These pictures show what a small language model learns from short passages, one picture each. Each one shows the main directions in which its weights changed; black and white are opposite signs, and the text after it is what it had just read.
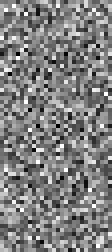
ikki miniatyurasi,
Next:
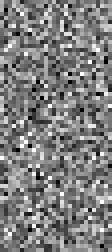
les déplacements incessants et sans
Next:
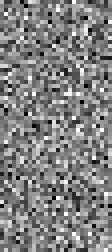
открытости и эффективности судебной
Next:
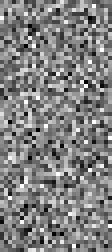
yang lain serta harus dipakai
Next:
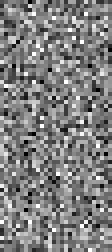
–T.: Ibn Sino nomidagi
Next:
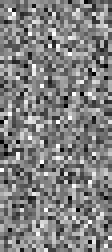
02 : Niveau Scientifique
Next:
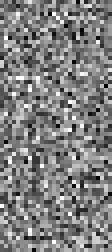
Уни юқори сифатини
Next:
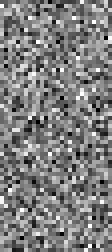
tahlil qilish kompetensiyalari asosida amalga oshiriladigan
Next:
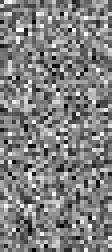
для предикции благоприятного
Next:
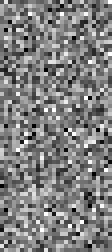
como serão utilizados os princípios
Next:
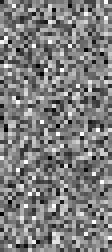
áreas que ainda requerem atenção e
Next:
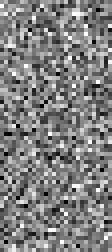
Medio Ambiente (UNEP*) a
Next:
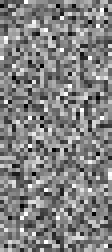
estudio mostró cuatro núcleos
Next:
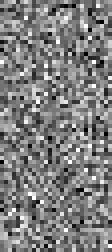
in questa sede riguardano la
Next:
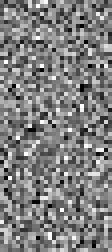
faollik - Keys-stadi →
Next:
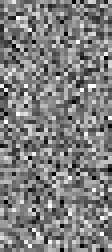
Test Method for Evaluating Air
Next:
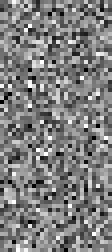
ФУТБОЛИСТОВ 14-15
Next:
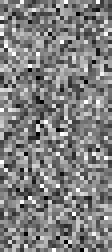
to'rtta gidroagregatni
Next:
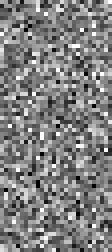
darslarida beriladigan jismoniy yuklamalarning
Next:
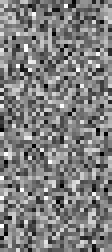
inson organizmi uchun zaharli moddalar
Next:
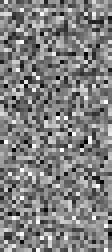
на икономическото разузнаване
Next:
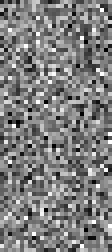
lo que se cumple con esta condición con un
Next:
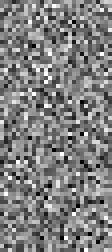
de cada uno. -Adaptación del
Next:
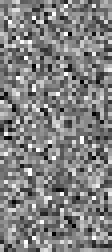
comunión cuando lo desearan o lo
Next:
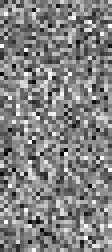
d'indices d'utilisation
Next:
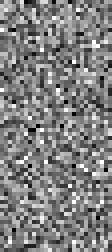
klasik, analisis regresi
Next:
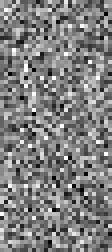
especialmente de guerra e crimes contra a
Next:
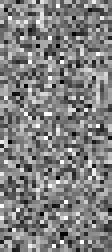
А.Ж. Жумагулова.
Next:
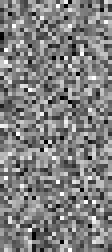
Les normes IFRS en finance
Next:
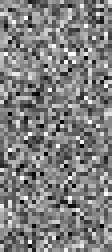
ex-Odebrecht e Andrade
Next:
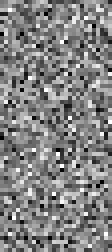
i proces adaptacji repatriantów
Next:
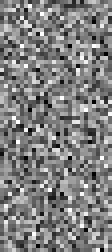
ундан тайёрланган
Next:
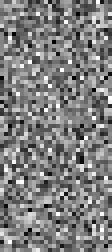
levantamento GNSS RTK nos
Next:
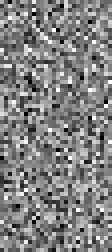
insurance industry and the
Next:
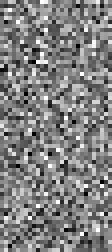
жүзеге асыруға
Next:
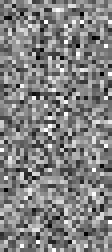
a mimo to często daje
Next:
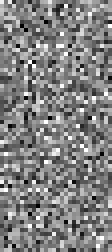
com foco na transformação social, no
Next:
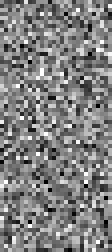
Brasileira** [on-line], v.
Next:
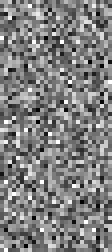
especializado em quantidade e qualidade
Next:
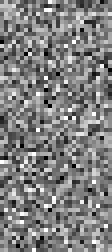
informação (PSI) de uma empresa.
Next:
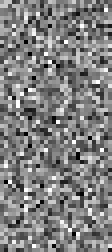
„Korkenzieher“ sogar mit
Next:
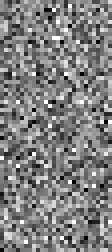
cual de esas k poblaciones una nueva
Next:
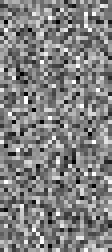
an‘analarga sodiq qolgan
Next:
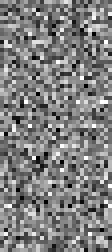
фонда; - профессиональное обучение
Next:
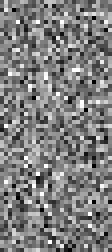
of *Apis mellifera* and
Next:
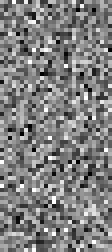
cukup baik. Penggunaan
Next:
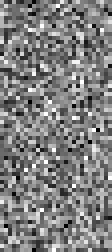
yildan yilga o'zini o'zi
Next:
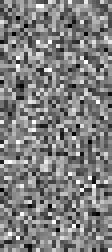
прозрачных промежутков в
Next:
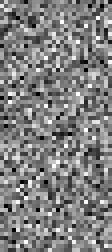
barqarorligi va uni oshirish yo‘llari.
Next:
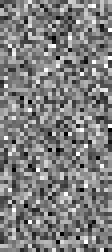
guna lebih partisipasif dan
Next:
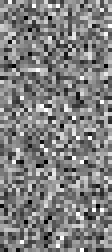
psicoativos (McKenna,
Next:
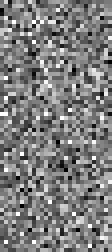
legislation related to the crimes under
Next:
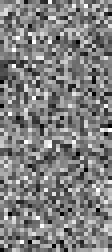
нормативных и научных материалов,
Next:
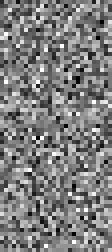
in research: N=313, Data used
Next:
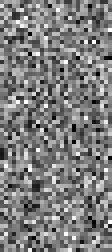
Shu bois, endi mamlakat
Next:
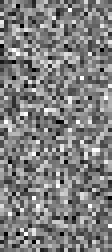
time and taking into account
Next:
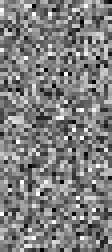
yilida zaytunning ayrim
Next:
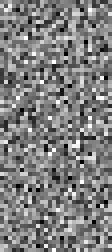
condições de trabalho estão em mudança.
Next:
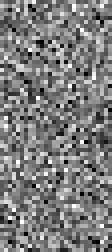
терговга қадар текширувни
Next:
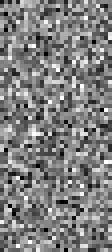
social y económico. Este proceso validó que
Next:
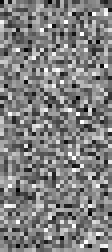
Adabiyotlar 1. Shodiev
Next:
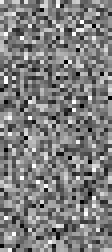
o'zida bilim berish va ularni
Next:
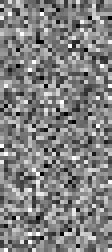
81,32 Hasil belajar
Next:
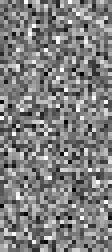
terhadap motivasi belajar intrinsik
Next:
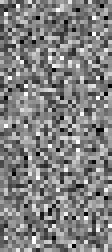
concentración de determinados animales constituya
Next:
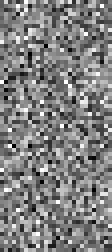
так много. В этой связи стоит
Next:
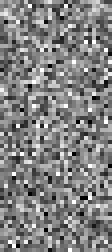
do fumo com destino apenas
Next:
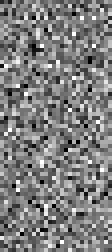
con relación al nivel de estudios permitió
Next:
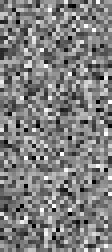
renta nacional. Desde este punto de
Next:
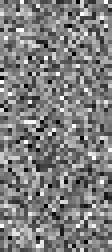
і клішовані обороти,
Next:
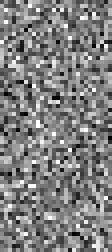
поетичних збірок, що також
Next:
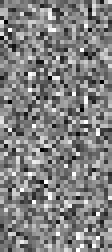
mintaqaning qurilish mahsulotiga
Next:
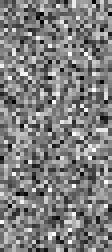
ensefalit] - Bosh miya
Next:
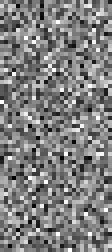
e práticos, potencializando a construção do
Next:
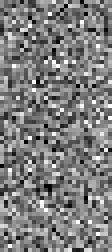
takliflarini bildirdi va u huquqiy
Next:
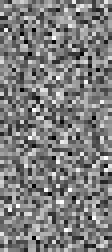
did not understand the intent of the
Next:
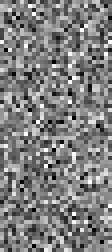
tratamiento de las autoridades o de los entes
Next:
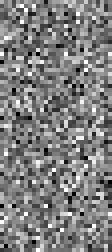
наблюдались повышенные
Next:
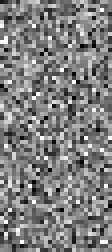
puestos de ordenador que hay en el
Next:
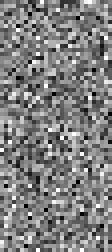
positive grâce à leurs pratiques de RSE
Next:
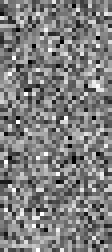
было выявлено, что 52,7%
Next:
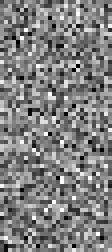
und die Geldspenden kamen in einen
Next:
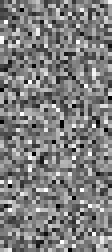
o desenvolvimento do programa, através da atuação da
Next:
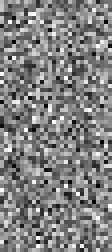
a silimarina, extraída do
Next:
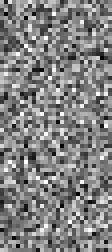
Qaraqalpaqstan awıl
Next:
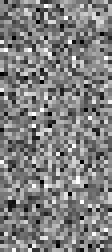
ali. Essa constatação é considerada uma
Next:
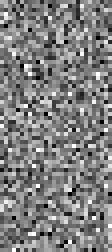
lale, nar veya kozalak
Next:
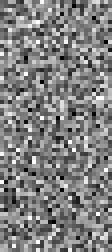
боғлаб, унинг номини
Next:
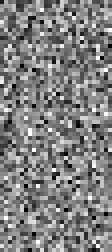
ijaraga berish allaqachon
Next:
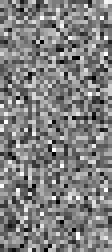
ARTICLE INFO Qabul
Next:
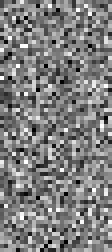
Fisik dan Latar Sosial yang
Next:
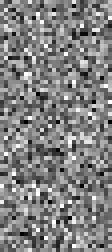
ривожлантириш методикаси:
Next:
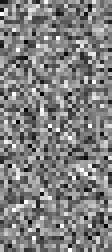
cara untuk meningkatkan kesadaran
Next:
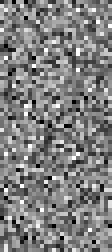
baik di Kementerian Agama Kota
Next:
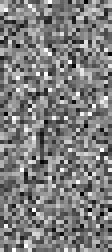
vez que a diretora é a mesma,
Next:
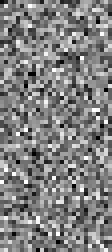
Xarid\ chastotasi \times
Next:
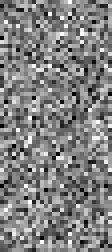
эмоциональность и художественное осмысление.
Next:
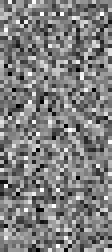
- Branches of the right
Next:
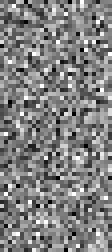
тироксина (Т4) и
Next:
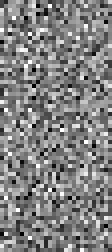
ǵalabalastırıw :
